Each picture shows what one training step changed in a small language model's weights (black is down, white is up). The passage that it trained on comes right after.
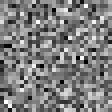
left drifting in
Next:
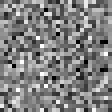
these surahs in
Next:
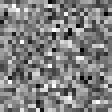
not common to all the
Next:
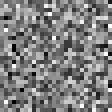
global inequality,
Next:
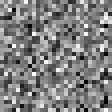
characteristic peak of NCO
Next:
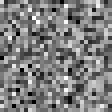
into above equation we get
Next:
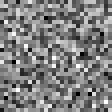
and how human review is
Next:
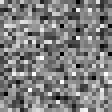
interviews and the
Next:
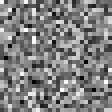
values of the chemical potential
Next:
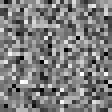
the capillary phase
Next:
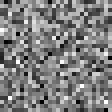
the components will be explained
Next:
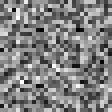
site and project management
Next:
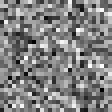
and immutable
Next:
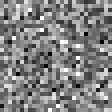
moisture, light
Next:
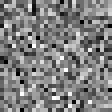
$\micron$ is
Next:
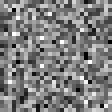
real-time applications implemented
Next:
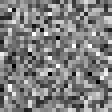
growing every year. In
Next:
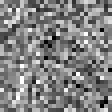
failure risk as well as
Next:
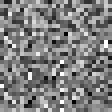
the additional polarization contrast
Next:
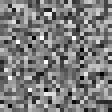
robust recommendations. Although these
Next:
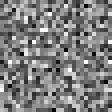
practical control surface.
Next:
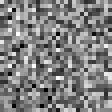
set of critical points
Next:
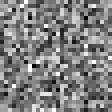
uncertainty. Since the classification
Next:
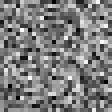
to full BSM
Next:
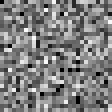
type II we observe additional
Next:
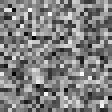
presentation. In the
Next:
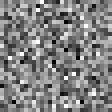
For three neutrinos
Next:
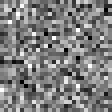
operations [14],
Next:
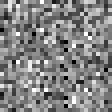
per season or year
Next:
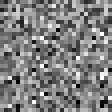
of Design Science Research
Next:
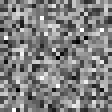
of active power of electrical
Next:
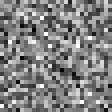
has currently and increasingly
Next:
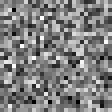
represents every engineering system using
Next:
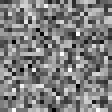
a clear case of
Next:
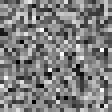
factors and can be
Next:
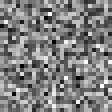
be written as simple
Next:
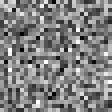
are poorly suited
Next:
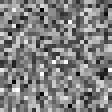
government's objective of
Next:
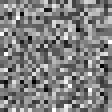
significant percentage (55%)
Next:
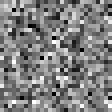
stars -- variable and
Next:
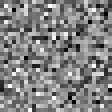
under very general conditions the
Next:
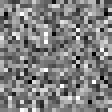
which excreted through
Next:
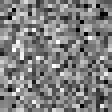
increase in the Block
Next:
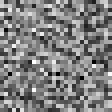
in terms of number of
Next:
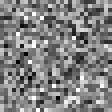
has been used to show
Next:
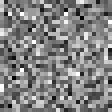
We may then interpret equation
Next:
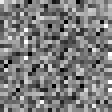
reactions were performed under
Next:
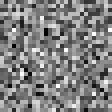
of the relaxation parameter
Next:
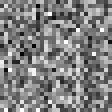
Material Use For
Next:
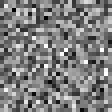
devices and their average performance
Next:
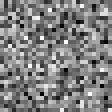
\item Neighbor
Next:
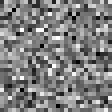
exhibit substantial diversity in the
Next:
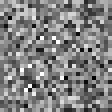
tool is shown on the
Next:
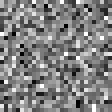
is *mp*, and
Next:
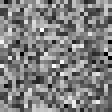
the only person for
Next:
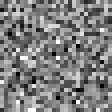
of stars in galaxies.
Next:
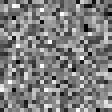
real-time streaming
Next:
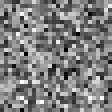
which can be achieved through
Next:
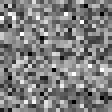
k \rangle ~,
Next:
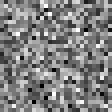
specialization, and working
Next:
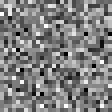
for different strips on
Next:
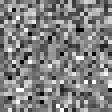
control measures. The
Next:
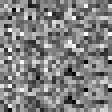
numerical with the analytical
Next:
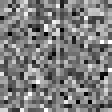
reliability. In this way
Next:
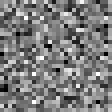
should be included and in
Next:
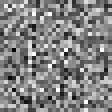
preservation efforts. We
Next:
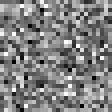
kpc, this
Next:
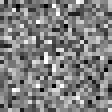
harvested site to
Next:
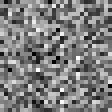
the process passes the
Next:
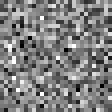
of good work on that
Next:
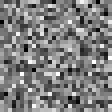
to achieve the same
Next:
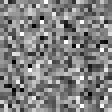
Y_4 with gradient
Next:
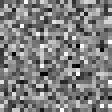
topics, perceived lack of
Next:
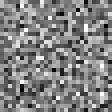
registrants, and
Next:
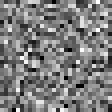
to a sphere of radius
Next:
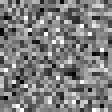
only two family members are
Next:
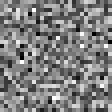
production in both neutral current
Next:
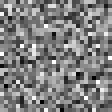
for Internet of
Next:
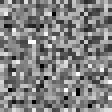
RPA-like terms and
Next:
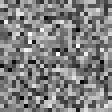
and Policy Council
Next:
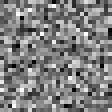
that “The economic
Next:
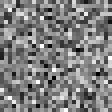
have an angular separation
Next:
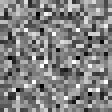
oblique correction S
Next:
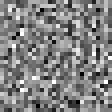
on the hadronic emission
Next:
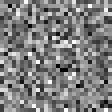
weight gain (kg)
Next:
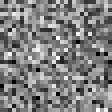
of the primes we
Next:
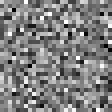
laser during operation, which
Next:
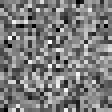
fit the settled
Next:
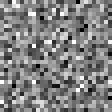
closed time-like
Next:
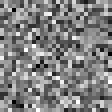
receive service, the
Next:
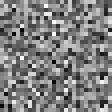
conventional interpretation, but instead
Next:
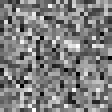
with previous findings in
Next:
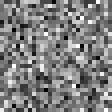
to evaluate {\em a
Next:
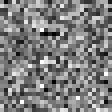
the constant term or the
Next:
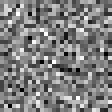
levels balanced with their
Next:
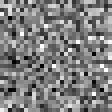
for Relations between
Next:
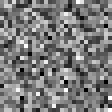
will have different distribution functions
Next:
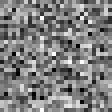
takes care of the increasing
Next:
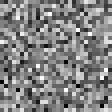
self-efficacy levels
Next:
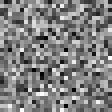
the Lorentz force in the
